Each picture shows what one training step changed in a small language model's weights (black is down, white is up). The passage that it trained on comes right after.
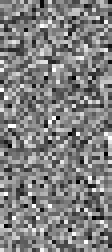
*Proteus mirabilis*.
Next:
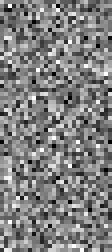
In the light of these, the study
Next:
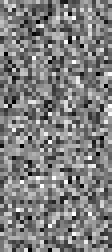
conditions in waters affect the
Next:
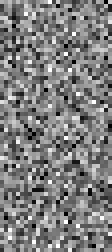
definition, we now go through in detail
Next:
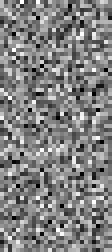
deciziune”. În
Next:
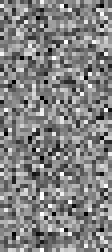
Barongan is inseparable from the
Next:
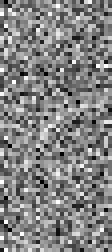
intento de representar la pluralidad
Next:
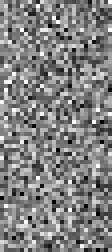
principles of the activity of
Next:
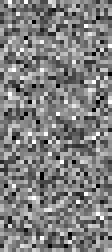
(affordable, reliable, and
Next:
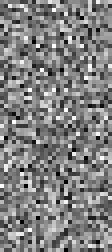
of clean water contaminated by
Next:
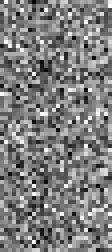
any function $\eta\in\Pi$.
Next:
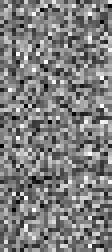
formula on \cite[p.
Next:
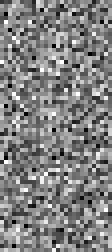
[1] Preventing failure
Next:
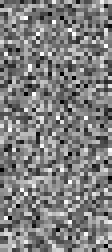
the director of the Auto-ID
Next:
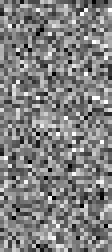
given that Information Technology
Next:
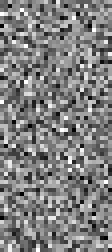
Library - Maendeleo
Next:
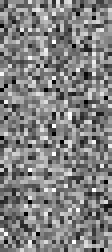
valoriza a utilização de
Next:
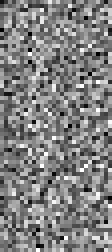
the learning objectives in each unit
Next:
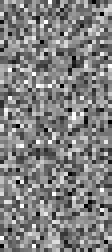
$\beta$ backwards.
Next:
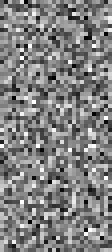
necessarily $\lambda=0$ and
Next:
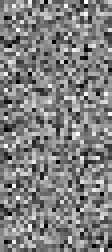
homonymy, paronymy,
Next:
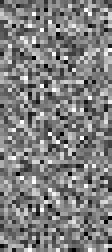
(TM). \end{array}
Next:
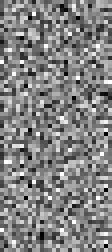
Days 2 and 3. A gradual
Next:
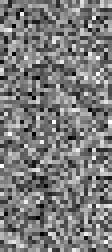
errors. Dependency
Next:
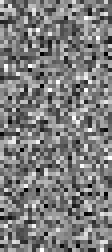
перегородки в.
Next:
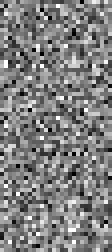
from infallible, and its performance is
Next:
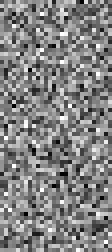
hostel sanitation. Many
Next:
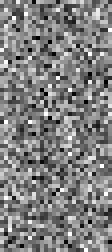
proof of Theorem~\ref{maintheorem5}
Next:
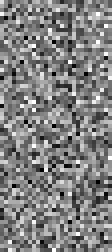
complexity together with good
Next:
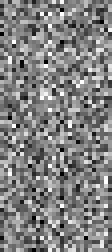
possuem formação prévia
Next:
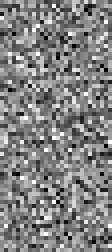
(\lambda -\lambda_1) \over
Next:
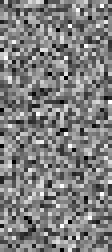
texture and crop species
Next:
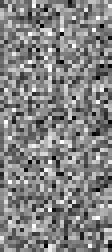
perkembangan otak orang
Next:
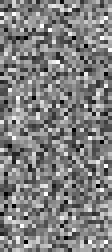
fronteiras do conhecimento
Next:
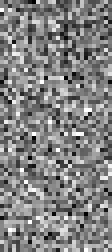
Samingan,Rub, Deb
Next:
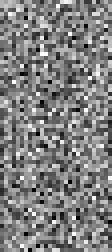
data obtained from the solution at previous
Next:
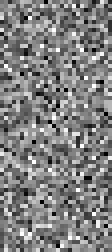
va hidi, vaginal qon
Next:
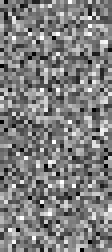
таълим сифатини
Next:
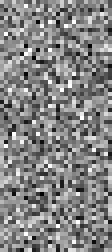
9: Richtungsweisender
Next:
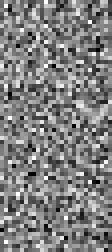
hypersurface in a weighted
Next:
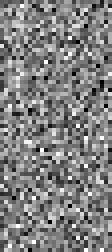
disturbed by the marine traffic
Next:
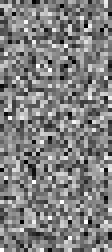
the moment constraints. Given
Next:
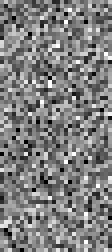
studies the problem of rational option
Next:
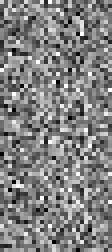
xizmat qiladi. Shu
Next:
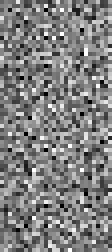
zarur. Xususan: -
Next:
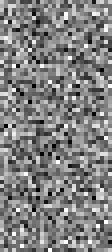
for research, innovation, technical
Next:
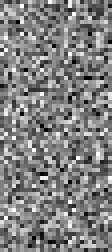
the hydrophobic surface was
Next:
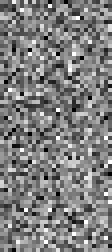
\label{eq23} \end{eqnarray}
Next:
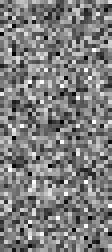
optimal control problems, we implement our
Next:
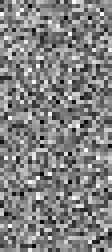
of the optimization problem uses structure of new
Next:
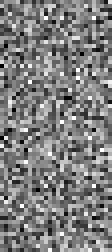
deste estudo através da
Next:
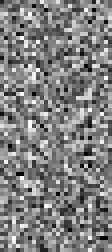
\right\vert =\left\vert
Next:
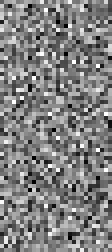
metals are kept unprocessed and
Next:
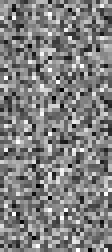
F., & Kurniawan,
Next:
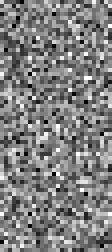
for $n$ correspond to better approximations
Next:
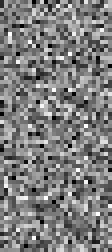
energy equation, i.e. the time
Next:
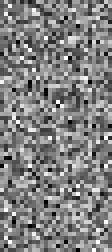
\EM{two} vertices of
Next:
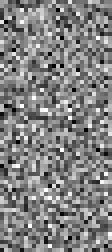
the game already enjoyed
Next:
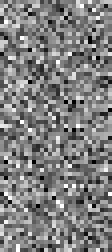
\enddemo \subhead
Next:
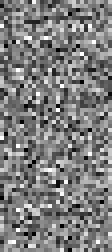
are used to test the incorrectness
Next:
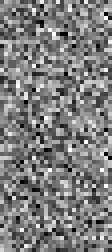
sensitive variables (e.g.
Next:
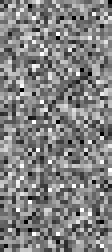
same lines as for a continuous
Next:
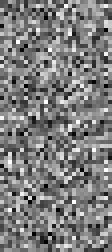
integers. Examples of rational
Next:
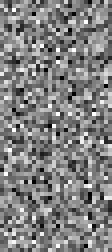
let $N$ be the radical of
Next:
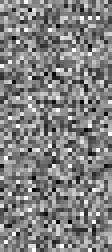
remarkable difference compared to other
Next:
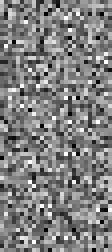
and international comparative assessment
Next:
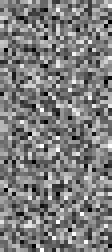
\end{proof} \begin{lem.}
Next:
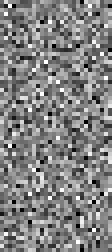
& \overline{\mathcal{X}} } $$
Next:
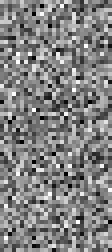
Ricci tensor to almost
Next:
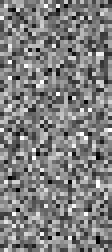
of $M$. Our hypotheses
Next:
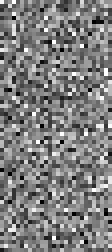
lenguaje de marcas de
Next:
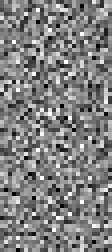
patients with temporal lobe
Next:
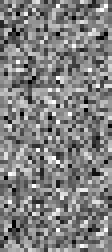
are accurate for polynomials up
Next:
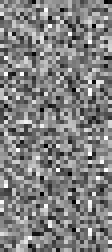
определение можно
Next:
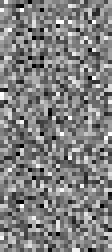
1$. %\end{theorem} \pr
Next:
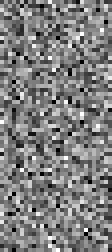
f)\leq L<\infty$. By Theorem
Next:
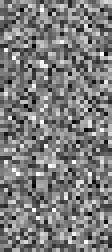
судових систем та
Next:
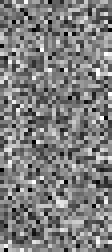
of public service in the 21st
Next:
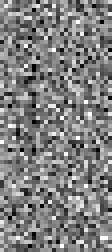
BMT, YUNESKO,
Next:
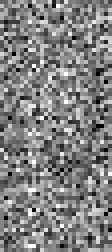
droit de toute personne
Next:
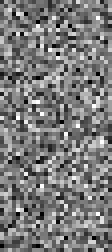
language learners find in their
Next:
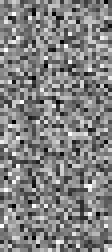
Procedure for a systematic document
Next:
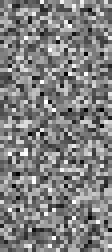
I \and z \subseteq c$;
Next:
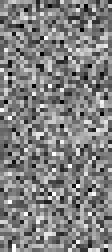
histoire culturelle du
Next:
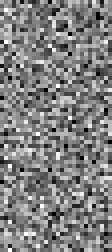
A total of 775 animals
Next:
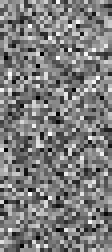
(G. Alvarez , S.
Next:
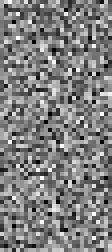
a cleavable fusion protein in our
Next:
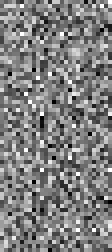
Faculty of Animal Sciences and
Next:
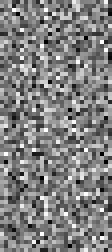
$f_1\in G$ such that
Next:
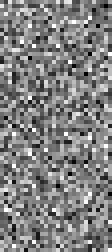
any non-negative integer $i$
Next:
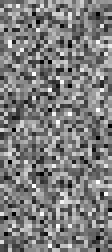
to function effectively as an action.
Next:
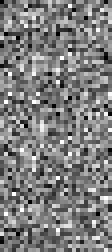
the following properties is precisely a
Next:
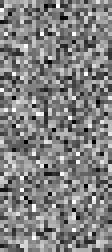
number of alleles at a single
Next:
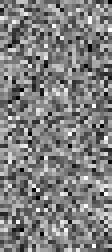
by Proposition $8$. In particular,
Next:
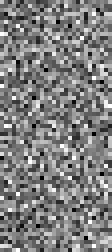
Garcia, F. V., and
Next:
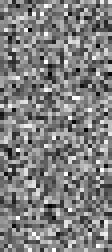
the law of the two-point function}
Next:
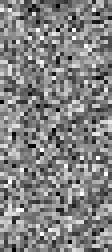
prealabilă a acestor
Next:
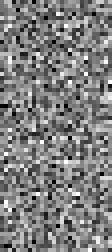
According to our study out of 236
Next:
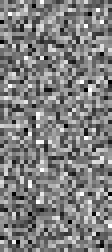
brain, heart and spleen.
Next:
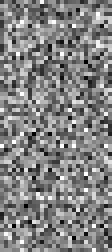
top and bottom of each
